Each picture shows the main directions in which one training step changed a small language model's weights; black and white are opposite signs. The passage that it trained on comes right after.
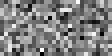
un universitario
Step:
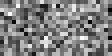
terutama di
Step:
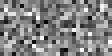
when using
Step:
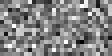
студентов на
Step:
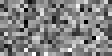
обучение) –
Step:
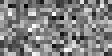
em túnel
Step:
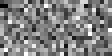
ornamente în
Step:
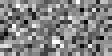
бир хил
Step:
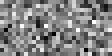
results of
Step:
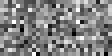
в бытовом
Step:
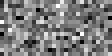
jardín, y
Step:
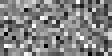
не була
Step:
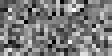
provisions on
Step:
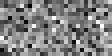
Ao longo
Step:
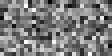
kirish va
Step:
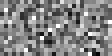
mos keladi.
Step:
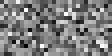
relacionadas con las
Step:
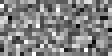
va ko'nikma
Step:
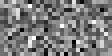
stator linear
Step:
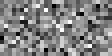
of resource
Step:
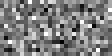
a fim de que
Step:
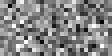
del "Centro
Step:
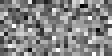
студентів у
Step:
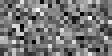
The current
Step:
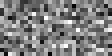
une organisation.
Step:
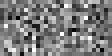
the British
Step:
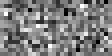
analizar en el
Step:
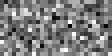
durchaus ins
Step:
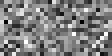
be taken
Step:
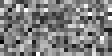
a recopilar
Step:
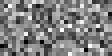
carried out
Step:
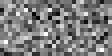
mais didática
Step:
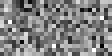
её решения
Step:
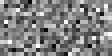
a legitimidade
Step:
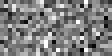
análisis a
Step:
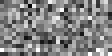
1. Mirza
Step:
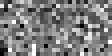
25% della
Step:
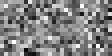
u poznom
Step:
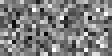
ambas as
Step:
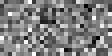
ekanini ko
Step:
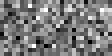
code als
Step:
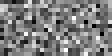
trabajo, y
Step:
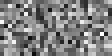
im Rahmen der
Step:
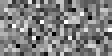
de abril de
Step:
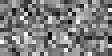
A gyengén
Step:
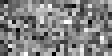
reduce a:
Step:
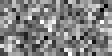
O objetivo é
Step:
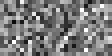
ni Xabbl
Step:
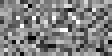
Em relação
